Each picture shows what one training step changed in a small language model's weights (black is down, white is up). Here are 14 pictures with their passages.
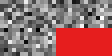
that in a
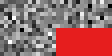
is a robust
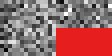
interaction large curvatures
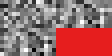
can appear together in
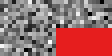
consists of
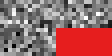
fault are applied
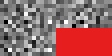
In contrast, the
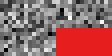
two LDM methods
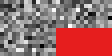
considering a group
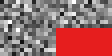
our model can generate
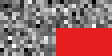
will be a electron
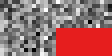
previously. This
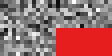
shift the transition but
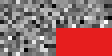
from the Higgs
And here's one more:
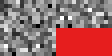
capture reaction is
